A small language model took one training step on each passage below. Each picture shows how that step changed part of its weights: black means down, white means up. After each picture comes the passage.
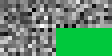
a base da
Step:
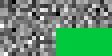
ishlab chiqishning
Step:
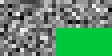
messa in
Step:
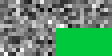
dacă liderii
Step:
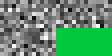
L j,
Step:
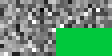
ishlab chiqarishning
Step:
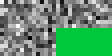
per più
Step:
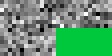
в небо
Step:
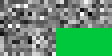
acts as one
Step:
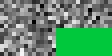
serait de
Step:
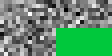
parcial, que
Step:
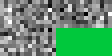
a partir da
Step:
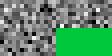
في نشر
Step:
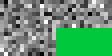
представляет собой
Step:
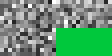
relacionados à
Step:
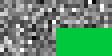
de educación
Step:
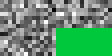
atendendo a
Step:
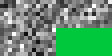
джерел чи системи
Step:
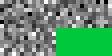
Ob sich das
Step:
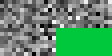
стока с
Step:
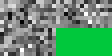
resolução desta
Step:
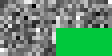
информацию о
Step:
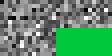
gap va uning
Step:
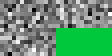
à luz de
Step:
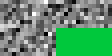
to stand up to
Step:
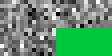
использование метода
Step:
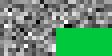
altos niveles
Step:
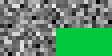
bem assimilado
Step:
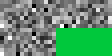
tahlil amaliy rivojlanishning
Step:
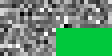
todos mis logros
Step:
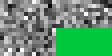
turísticas, que
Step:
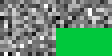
і деякі
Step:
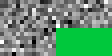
yo‘l bilan
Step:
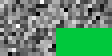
esfera de
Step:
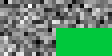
management of labor
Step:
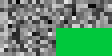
Assets .
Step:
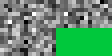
se colocam
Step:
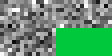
qolishga undab
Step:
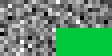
na fase
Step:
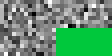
решение о
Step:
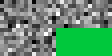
the reparative
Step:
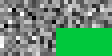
зависит от
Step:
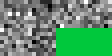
вирішення проблем
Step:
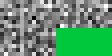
mashina yordamida
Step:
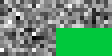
processo de ensino e
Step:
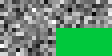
dalam karya
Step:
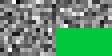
desktop -
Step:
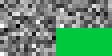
ijtimoiy xizmatlarni
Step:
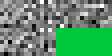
Centraal in
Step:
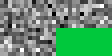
la universidad,
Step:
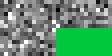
етапною та
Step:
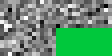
— Средства
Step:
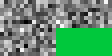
água e uma
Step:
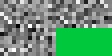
o projeto do
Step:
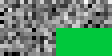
для организации
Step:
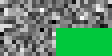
older people:
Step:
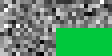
the state is
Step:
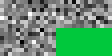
cuirs et
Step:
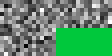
25 de mayo
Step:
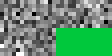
terhadap korban
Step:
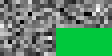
pressure from
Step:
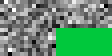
estava contente
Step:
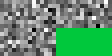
— кандидат
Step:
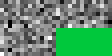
описана из
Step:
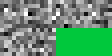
alle reden
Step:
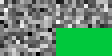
— ключевое
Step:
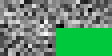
torno de uma
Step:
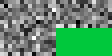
(реал ва
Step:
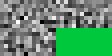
NV. Na
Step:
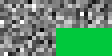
qator ilmiy
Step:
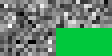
do Corpo de
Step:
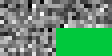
a Dio o
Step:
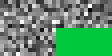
conhecimento, de tal
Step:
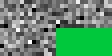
dos demais
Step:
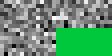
работа будет
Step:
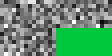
olib, raqamli rivojlanish
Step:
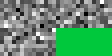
чинники є
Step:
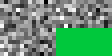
эффективности использования
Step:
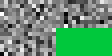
nose and
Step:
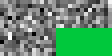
insonning umumiy
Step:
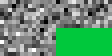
it offers
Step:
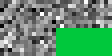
psychologiques des
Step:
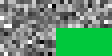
в форме
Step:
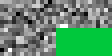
Model pembelajaran
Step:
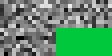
mesmo sem uma
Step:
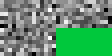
tener una idea
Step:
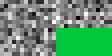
Virtual de
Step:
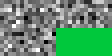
que la voit
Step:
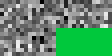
de Ellen
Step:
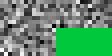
les principes de
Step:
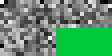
plataforma do
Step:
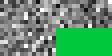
on educational
